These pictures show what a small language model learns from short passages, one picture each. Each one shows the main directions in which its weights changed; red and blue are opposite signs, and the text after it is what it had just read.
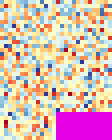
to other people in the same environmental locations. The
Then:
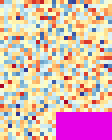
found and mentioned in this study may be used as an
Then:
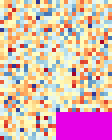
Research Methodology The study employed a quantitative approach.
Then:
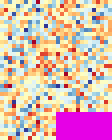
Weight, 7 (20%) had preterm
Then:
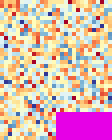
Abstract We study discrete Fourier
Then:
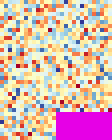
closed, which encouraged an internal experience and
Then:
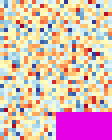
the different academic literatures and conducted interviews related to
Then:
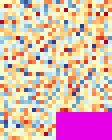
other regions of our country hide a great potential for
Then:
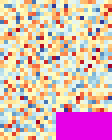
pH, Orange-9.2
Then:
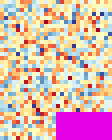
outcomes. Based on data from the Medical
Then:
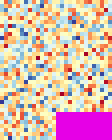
the H/OH cyclodextrin
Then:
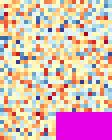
issue, we propose a new way of
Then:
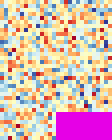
of the skin's acid mantle, which
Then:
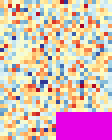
Let's Care scope). The
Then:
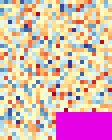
during the 2019/2020 season, seasonal
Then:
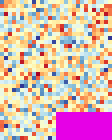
to transfer this to IT for some reason, we
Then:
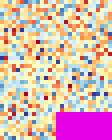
water table [3]. The Mediterranean region
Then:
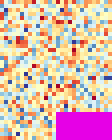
of us in our work environments, usually find
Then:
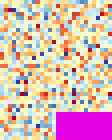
of expression. Over the years, it has
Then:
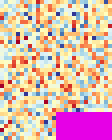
construction industry, due to its speed,
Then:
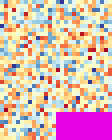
experimental investigation into the structural performance of resole
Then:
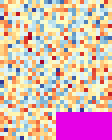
be deductive to state that achieving a
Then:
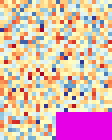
- [2] Chornock, R., et
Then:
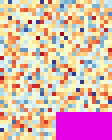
whereas beads move along curved
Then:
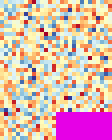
roof top and small solar PV plants.
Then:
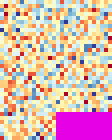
support due to high hydrodynamic pressure generated by
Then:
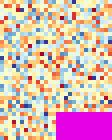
5. Conclusions Although the term globalization
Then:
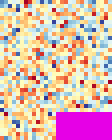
Cattle, Dogs Haridra
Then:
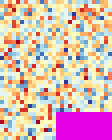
registration algorithms to match the point cloud extracted
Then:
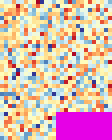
and utilization of amphibians for the
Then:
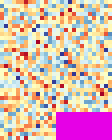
of crusades, ancestral
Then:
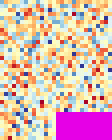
assess these resources. Some of these methods were
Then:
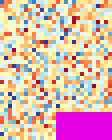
as a protagonist, and fight the
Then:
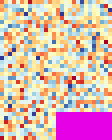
reproducibility compared to other chromatographic
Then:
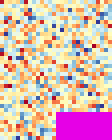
long-lasting strength of alloys
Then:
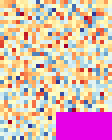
More work is therefore required not only to improve consumer
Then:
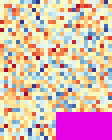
External Funded Partners:
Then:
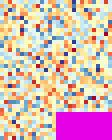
and can resulting significant financial loses,
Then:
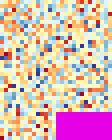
monitoring system focuses on various entities such as proper
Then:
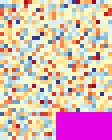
AC, MV, Ac-d₀
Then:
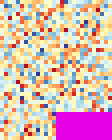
known as EIBnet/IP or
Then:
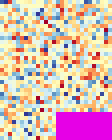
in developing speaking skills, for instance,
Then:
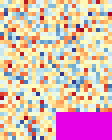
of approximately 2.18eV, indicative
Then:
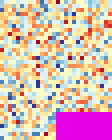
people exceeded 16%; the situation improved during
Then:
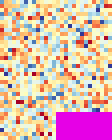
of eIF5A by inhibiting its
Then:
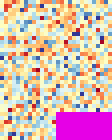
I = Identity Matrix Solving
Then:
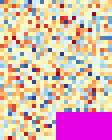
in Group A (Mitomycin C)
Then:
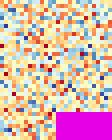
human bone osteosarcoma
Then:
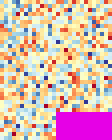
physical parameters (such as temperature, pH and
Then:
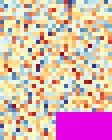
vs vehicle-ethanol. Figure
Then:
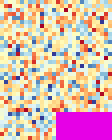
cost of hydrogen is then reduced proportionally
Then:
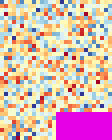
to utilize them to improve business performance.
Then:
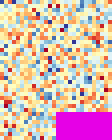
Geological and Mining Sciences, University of
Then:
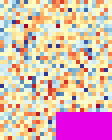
pathways through the phosphorylation of
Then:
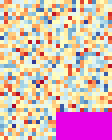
and actual challenge for the European
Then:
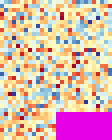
of citizens, respecting their honor,
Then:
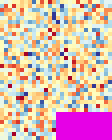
sweet taste characteristics of the mango
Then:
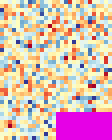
the economy, promoting Vietnam's
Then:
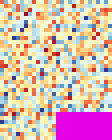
al.*, 2004). Control hamsters
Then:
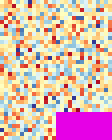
purposes. The extraction can be carried out by
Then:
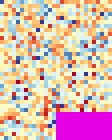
their implemented action plans. Based on the
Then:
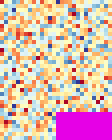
solutions to problems difficult to solve by humans.
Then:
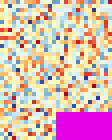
Results showed that the R744 blends were an
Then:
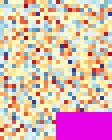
such as day-of-the week
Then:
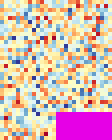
have reasonable activity but the salts containing
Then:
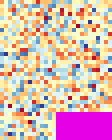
was also found that 62.23% of the
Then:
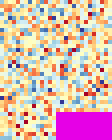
with compensated cirrhosis up to
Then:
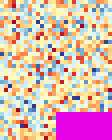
Mrs. Bennet.
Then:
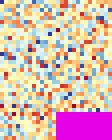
are limited only to macroelements
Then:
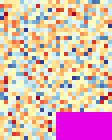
approach, we find what constitutes the value capabilities
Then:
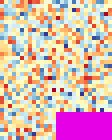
conducted in the absence of any commercial or
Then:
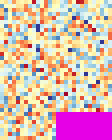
of salvation and besides the
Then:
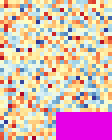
scratch. - **Increased
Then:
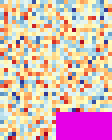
studies for the different components enables identification of key
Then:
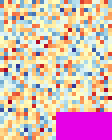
and subordinates to partake in joint decision making
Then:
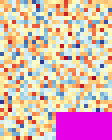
review of pon: Splitters and
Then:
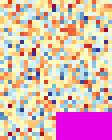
Secondary 5 2.67 Nkawie
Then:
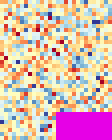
*What is the difference between mean score of students
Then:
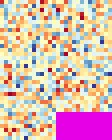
for a few seconds without turning the
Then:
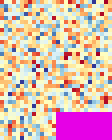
in electric vehicles (EVs)
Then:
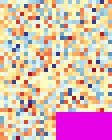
has a squeaky clean image.
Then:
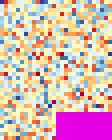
seem to greatly affect the wind near the
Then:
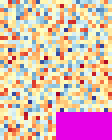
other peoples' viewpoint - in
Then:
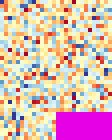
as on the surface. However, they cause rapid
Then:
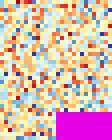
V. Fig. 6 Calibration curve
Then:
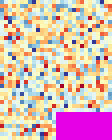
on the right was computed from 10,000 random
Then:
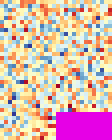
high and relatively uniform. Such regions
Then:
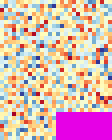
board and MEMS, e.g.
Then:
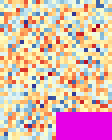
affected their learning motivation and learning disposition. It
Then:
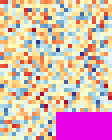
statistically significant between the related samples in all variables within
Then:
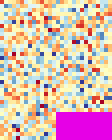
applicable to other rail networks. This model
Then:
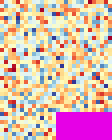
enthusiast. So, I have
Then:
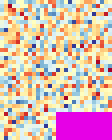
Zavrazhnov graduated from the
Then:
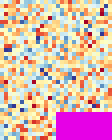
ground water contamination. Deep percolation
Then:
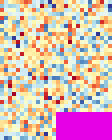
Equation, LSERK I.
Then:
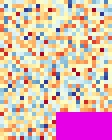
experience as the most significant factors influencing their effectiveness
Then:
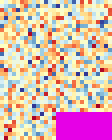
E. RUZICKA and M.
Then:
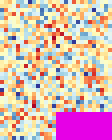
theft, they were also excluded from
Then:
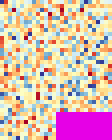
inherent asymmetry of the body,
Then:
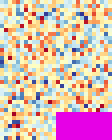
research directions merit further investigation.
